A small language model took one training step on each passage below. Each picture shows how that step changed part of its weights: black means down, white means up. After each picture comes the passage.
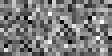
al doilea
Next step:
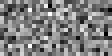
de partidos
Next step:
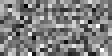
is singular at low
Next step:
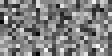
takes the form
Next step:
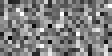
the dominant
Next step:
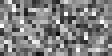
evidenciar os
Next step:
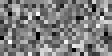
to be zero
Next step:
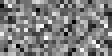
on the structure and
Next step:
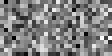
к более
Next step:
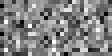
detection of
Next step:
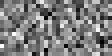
where $\phi$ is
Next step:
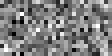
nervous system with
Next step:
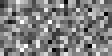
photocurrent is
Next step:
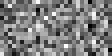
for the five
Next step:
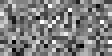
in electricity
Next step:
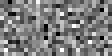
histology of
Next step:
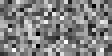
and observe
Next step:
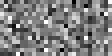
objetivo de a
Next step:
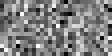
an Blumen
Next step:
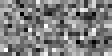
chaos do not
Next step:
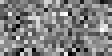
more than~6
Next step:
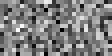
DE models differ in
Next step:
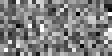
those of stars
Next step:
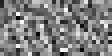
radii $\sim
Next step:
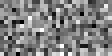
rate of a scalar
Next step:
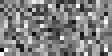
of initial state.
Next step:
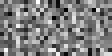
a significance of
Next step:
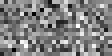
di Scienze
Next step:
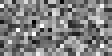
и основы
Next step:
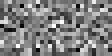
any interesting
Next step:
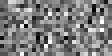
to meet the
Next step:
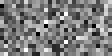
and how are they
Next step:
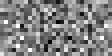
que arrastran
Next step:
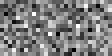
of freedom at
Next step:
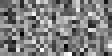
depending on the
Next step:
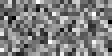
as the key
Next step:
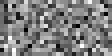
\kappa /
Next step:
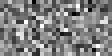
which depends on the
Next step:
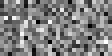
the technical
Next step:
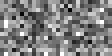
como tema a
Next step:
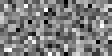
fuentes de
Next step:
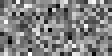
enhance the
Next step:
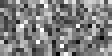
internal time is
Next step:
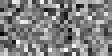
arbitrary high
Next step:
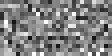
is opposite
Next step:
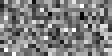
enclaves with
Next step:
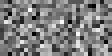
the needed
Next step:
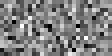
other hand, in
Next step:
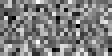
as the core
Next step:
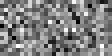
dynamics. The
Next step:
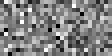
de lisar
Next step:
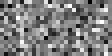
the Early
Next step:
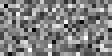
vibration in an
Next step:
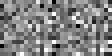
marks the
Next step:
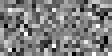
spacetime $\cal
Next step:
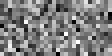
here important
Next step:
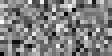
conformitate cu
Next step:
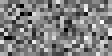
outra alimentação
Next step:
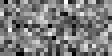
пути их
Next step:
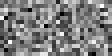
consider exact phase
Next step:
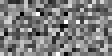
de bosques en
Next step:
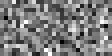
is convex,
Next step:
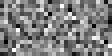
learning and the
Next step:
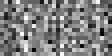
the relevant
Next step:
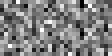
part by a
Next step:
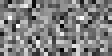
quant à elle
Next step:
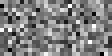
tracking and
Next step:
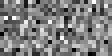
of the technical
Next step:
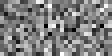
view $\tilde
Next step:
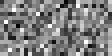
modes, yet
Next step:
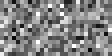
relacionadas a
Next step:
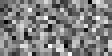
potential form in the
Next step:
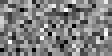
PhD Kent
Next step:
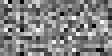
has been calculated for
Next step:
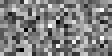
velocity of
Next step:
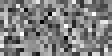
such as \eq
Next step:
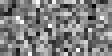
line shapes.
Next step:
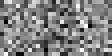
this paper we consider
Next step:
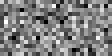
higher powers
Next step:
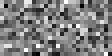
where periods
